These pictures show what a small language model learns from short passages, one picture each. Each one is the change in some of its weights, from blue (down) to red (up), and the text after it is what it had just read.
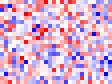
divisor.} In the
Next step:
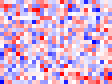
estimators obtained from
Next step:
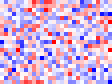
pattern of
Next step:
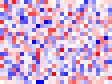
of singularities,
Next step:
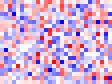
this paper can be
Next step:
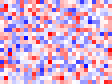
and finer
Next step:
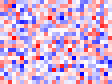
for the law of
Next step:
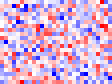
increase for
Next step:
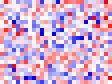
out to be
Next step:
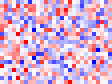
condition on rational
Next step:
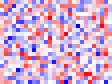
for $k$
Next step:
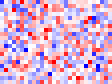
consequence of 1.,
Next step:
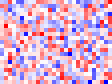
$\partial V$
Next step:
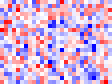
Then, with the
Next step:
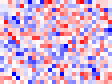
systems are not easily
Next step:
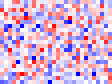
if } x
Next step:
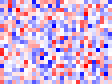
However, the relative
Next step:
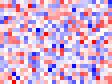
The initial conditions are
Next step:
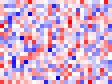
we model the
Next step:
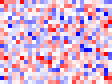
by Fabio
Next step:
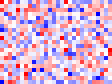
computed just the same
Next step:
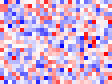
pair of vertices by
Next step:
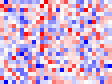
two pairs of sets
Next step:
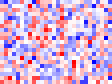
further discussion
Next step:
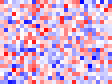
scalar curvature -- and
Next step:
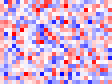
zero. If
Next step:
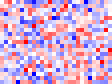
shown in Figure
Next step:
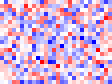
page are maps
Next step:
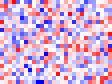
of zeros
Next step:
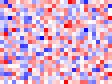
of eddy
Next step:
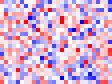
CPU with
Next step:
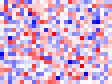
gives theoretical
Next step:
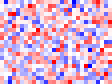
gain factor
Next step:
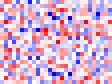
isomorphism follows from the
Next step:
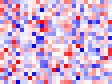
bilinear form:
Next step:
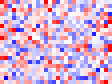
sector corresponding to
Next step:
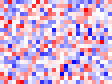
$I$ is
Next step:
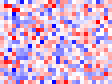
need to prove various
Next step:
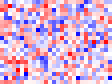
work, we consider
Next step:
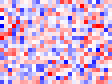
the same idea
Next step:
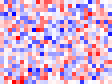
this notion is
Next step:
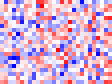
level $n$
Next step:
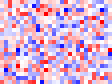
systematic way:
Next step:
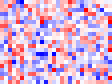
component of the initial
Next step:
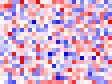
the Fourier and
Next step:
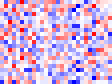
will show in the
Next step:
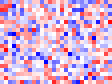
the complement of
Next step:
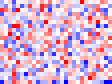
following convention on
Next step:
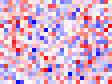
\cap X)
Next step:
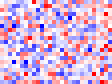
in particular for other
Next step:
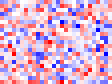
such an example as
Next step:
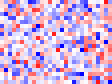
originally introduced by
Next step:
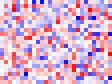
B x,
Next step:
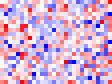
$\alpha$ in
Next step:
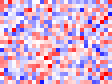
character inner
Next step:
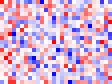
, the usual
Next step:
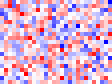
From Van
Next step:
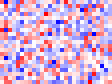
symmetric multivariate
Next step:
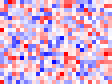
is invariant under
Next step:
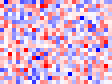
reduction in both the
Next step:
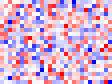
in Chinese
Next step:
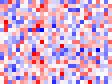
therefore $w$.
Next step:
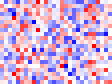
$X$ which
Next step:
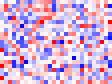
part of the
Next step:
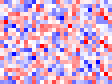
partially supported by
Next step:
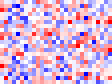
future distribution
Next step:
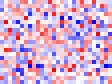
second statement of Lemma
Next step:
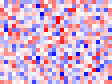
Assume said conditions
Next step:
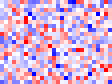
Recall that if
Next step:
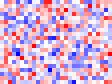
easily find that the
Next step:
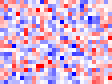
with at least
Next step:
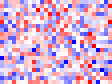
which brings
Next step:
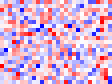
a review
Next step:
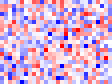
the time-series
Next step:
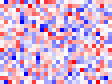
regular at each of
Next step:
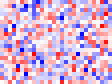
stable, for some
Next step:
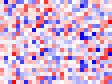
line bundle on
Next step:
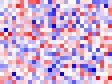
solutions, which are
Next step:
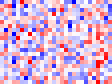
complete the proof of
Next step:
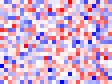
technical nature
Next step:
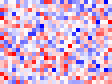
light on an
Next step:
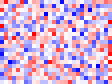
you to
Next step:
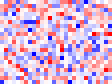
argument gives the following
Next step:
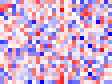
the integration in
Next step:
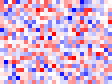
points. If all
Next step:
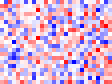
where $l$
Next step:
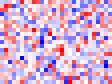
the final
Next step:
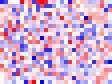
of smooth finite type
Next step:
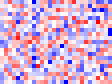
This Note is
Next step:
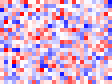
method. \\ Let
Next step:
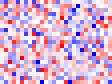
will call a
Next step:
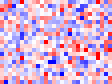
the functors
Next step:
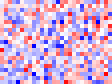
be as in
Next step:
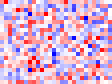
We suspect
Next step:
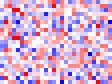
To prove Lemma
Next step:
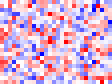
weighted spaces of
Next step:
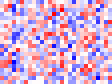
the other hand there
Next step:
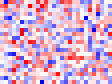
solution of differential and
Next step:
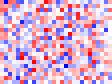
irreducible polynomial has finite
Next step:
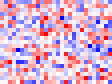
exists a normal subgroup
